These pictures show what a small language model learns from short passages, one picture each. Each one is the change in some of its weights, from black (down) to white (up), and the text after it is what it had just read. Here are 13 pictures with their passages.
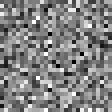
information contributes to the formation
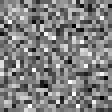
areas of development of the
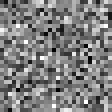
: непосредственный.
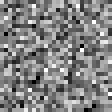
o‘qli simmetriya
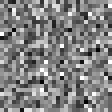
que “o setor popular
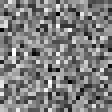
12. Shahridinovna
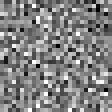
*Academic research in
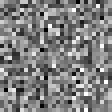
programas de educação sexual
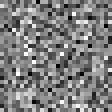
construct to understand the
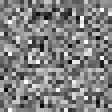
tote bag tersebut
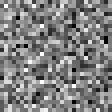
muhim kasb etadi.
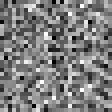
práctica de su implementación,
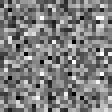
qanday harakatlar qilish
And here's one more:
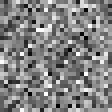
En el caso del aluminio,
